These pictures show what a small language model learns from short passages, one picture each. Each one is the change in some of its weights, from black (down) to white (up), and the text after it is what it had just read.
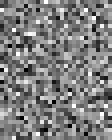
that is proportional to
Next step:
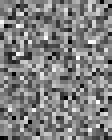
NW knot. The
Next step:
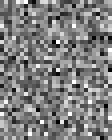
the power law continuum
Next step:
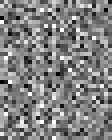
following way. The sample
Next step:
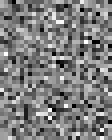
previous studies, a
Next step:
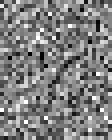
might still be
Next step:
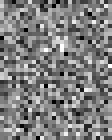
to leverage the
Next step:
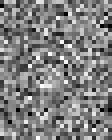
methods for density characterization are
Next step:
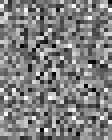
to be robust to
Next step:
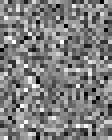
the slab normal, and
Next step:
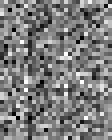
interesting discussions on
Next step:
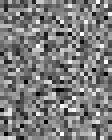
construction produces a
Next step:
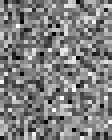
revealed many
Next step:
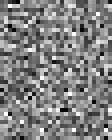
The frequencies noted
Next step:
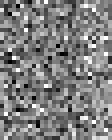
a dimensionless parameter.
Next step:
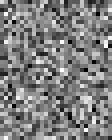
escape of electron
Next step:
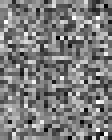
can choose to generate
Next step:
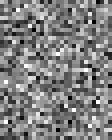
section IV, with an
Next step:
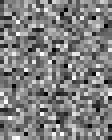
runs were performed
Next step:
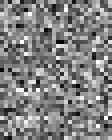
here for the mixed
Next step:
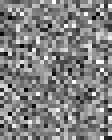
from the channel when there
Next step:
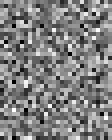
sharing the same boundary
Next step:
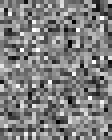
used as solvent.
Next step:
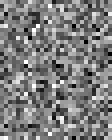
consideration for TPI
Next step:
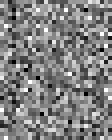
W bosons, and
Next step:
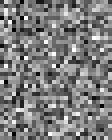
on the entire observed
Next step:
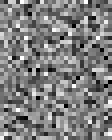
which thus cannot
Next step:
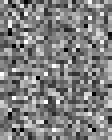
(i.e. the
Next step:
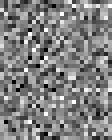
does not retain its
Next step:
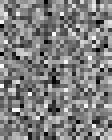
ring crystal
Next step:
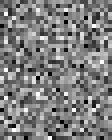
so that we can fit a
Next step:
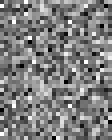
\delta {\xi}^\mu
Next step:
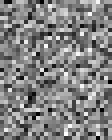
terms of this field, the
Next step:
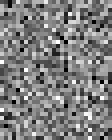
a sufficient one.
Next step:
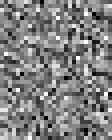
E. Witten,
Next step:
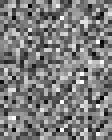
energy and 139
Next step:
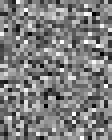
2A, except
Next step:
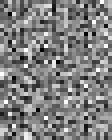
left edge to the
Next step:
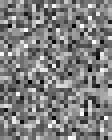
can still be
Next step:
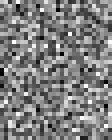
the most significant aliasing
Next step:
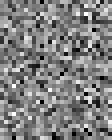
frame, which is a
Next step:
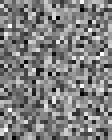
the autonomous
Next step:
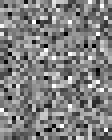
Hence if we take
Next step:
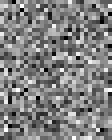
this rapidly
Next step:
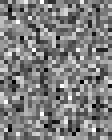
functioning bronze
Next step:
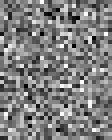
we shall write
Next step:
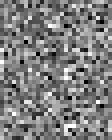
at the application layer
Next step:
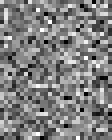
users making it
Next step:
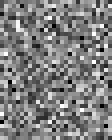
model performance, each phase was
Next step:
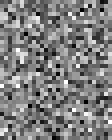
against time
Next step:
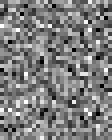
establishes a
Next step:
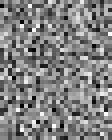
of the ejecta was
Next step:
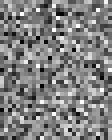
expressions for the energy and
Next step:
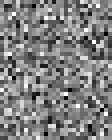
of the external spin
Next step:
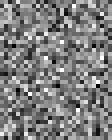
comments. This work was
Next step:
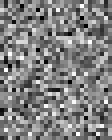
We report the error
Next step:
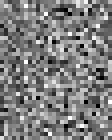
and layers can support
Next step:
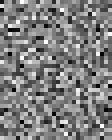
highlighted in
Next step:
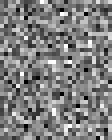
as the TRGB
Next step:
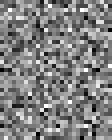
contrary, it is
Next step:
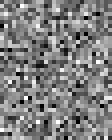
find \begin{equation}
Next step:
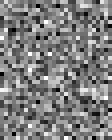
A discretization of
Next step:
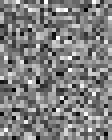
the solar wind parameters
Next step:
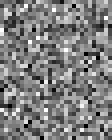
AMS Euler
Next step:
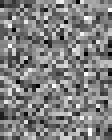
we first characterized the
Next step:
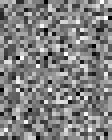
the amphiphilic
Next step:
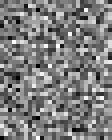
invariant tori
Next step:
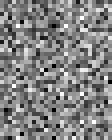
of this signal is
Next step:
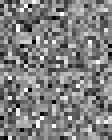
$G$, and 3 from
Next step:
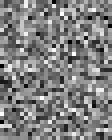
by phase mixing through
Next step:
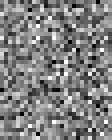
curve (Fig.
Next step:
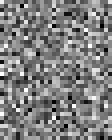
the CDW phase
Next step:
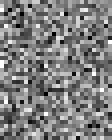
on the convexity
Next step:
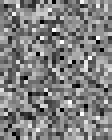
outer radius of
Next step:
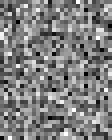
form and thus can be
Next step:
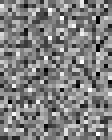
is beyond the
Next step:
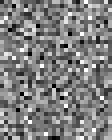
the system in thermal
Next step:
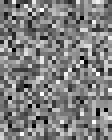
of the mass range. The
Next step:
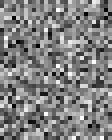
of the contour length
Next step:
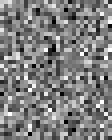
universal extra
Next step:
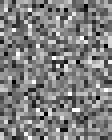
where the primary is
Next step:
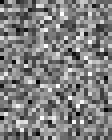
the Fe atoms are
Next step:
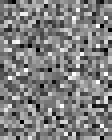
simulated, resulting in
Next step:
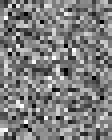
elastic waves
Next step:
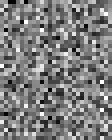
generate centrally
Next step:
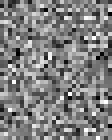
of current loop characterized
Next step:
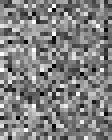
equivalence) the
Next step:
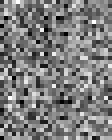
of the present authors
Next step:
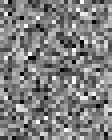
Scaling law of
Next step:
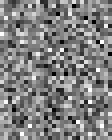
a function of $\theta$.
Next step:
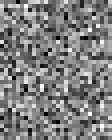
of $U_\infty$
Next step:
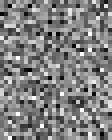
multi-mode probe
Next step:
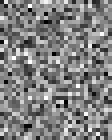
that the dilation is
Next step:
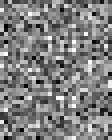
conserved charges,
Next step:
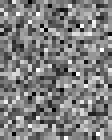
an angular resolution of
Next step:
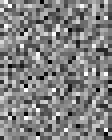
Science Foundation
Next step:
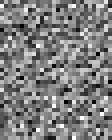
the introduction to this
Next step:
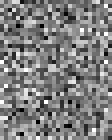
have yet to be
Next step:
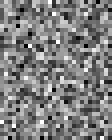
then investigate
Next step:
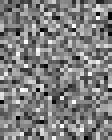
the initial flow profile than
